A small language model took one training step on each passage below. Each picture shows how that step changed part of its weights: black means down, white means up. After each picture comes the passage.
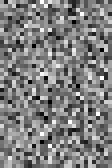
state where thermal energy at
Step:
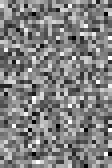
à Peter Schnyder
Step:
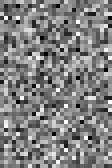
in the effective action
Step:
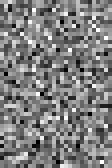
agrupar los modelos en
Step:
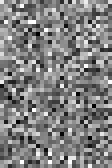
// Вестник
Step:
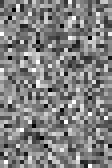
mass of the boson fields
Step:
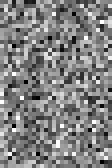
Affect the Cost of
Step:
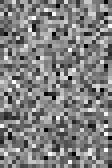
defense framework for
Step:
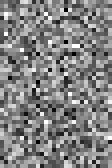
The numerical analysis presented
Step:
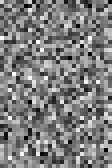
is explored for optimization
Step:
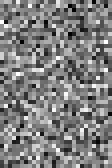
coïncide avec
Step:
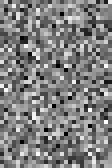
compared with the conventional
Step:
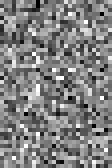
los precios de las
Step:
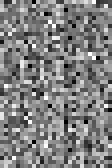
equipes que integram
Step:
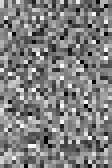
[6]. Космик
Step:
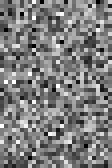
mejora de la
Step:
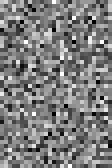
de discurso que institui
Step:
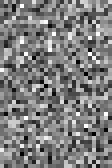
що зазвичай
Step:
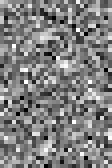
d\tau = 4 \int
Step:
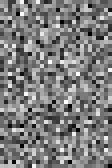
communication. Some
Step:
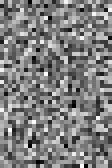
pristine monolayer
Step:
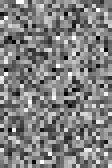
when it was rotated along
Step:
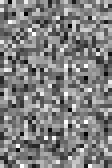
as the quantities that
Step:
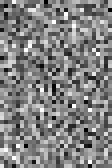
other words, EEP
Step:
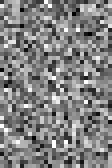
(but flattens out
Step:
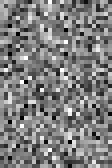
Villaverde, C.
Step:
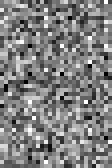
element is added to the
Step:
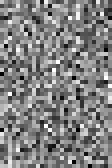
inscription transactions, we
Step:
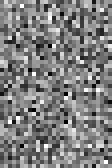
biror o'qqa
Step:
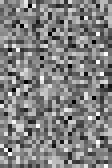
narrower profiles.
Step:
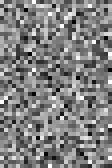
commonly accepted
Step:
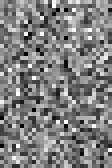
wait times are
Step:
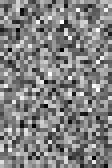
sentido de censura
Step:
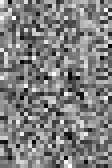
O Aluízio
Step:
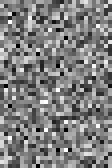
of the $c_i$
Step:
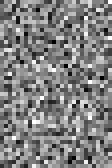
очень важно
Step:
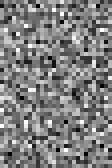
i} line widths).
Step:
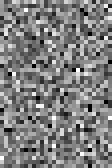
Dalam memajukan
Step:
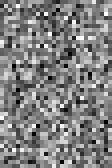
Universidad Católica de
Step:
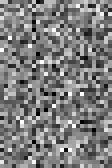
Zentriale und
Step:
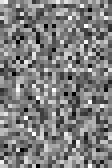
valuables, as well as
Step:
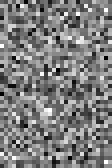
bit is decoded as
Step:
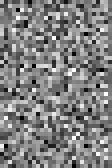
la resistencia a la
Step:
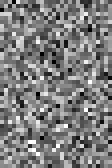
the sum over the repeated
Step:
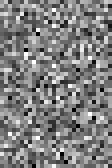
and Conclusion} The
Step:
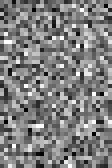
formato más
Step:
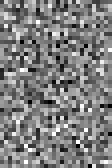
75% fosfor,
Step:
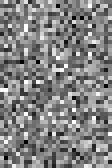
ij} \left (
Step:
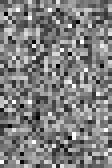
yondashuv asosida
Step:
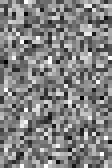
to the analysis of two important
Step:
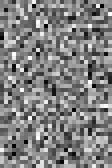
give a definition for the
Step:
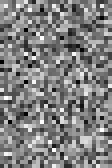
and Transfer.
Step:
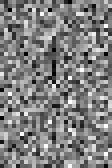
se pode traduzir o
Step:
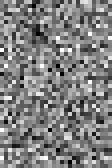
and Energy Sciences,
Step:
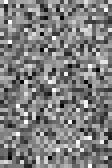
and $B$ satisfy
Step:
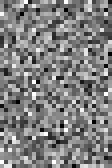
en *El intercambio
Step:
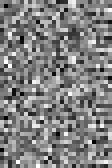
prevent a distant
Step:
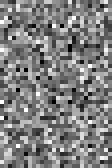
Macedonia and
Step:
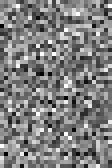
yo'li bilan
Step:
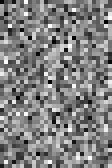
the familiar equator to
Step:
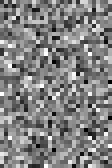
Оно хоть и
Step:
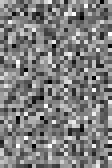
battery state of charge and
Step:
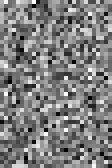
not the string energy $E$
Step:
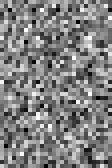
include extending the
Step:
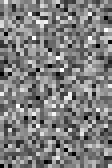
avj olishiga odam
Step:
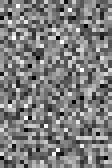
surfaces: interactions and
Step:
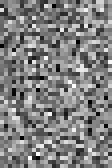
insonga berilgan
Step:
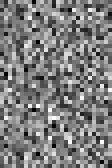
cannot measure this due to
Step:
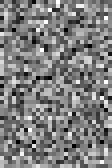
more problematic because it is
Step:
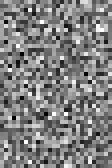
Fossil Energy and
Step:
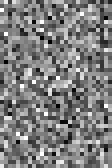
can be alleviated when
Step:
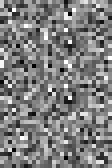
higher than that of the
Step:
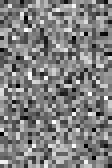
is computed by dividing
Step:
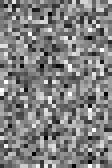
против общественного
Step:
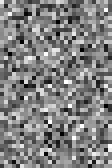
run the system sufficiently
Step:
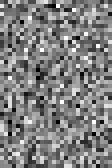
of this optimal configuration
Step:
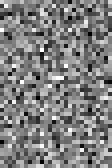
the treatment, and all
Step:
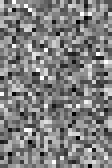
is confirmed both by
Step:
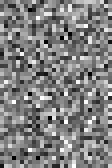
etmakdalar deb
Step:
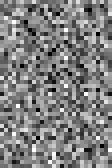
para o bebê.
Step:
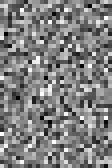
todo aquellos
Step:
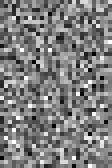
на повестке
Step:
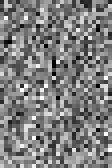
spin dynamics simulation algorithms
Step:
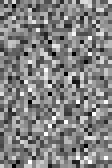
предметів в
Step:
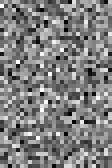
the quality of video
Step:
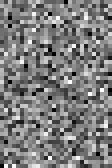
que han comprendido
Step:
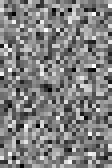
predictions for the states
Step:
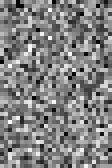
sudoeste do
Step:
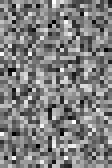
calculations including
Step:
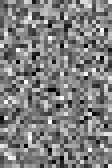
may be used as a relative measure
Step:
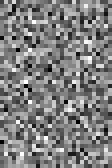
данных в области
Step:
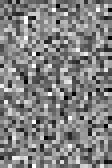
het verlies in de
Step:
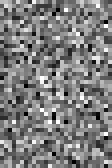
the source flux
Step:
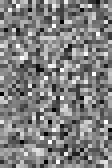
CE appears as
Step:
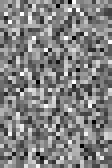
of this manuscript.
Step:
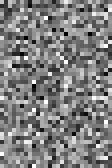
pristine Si-4H
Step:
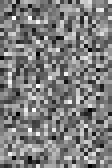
млн UZS
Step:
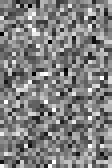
\eer where $\nu^2
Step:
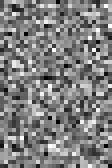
to use more refined cuts
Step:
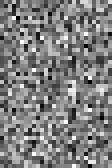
на надземній
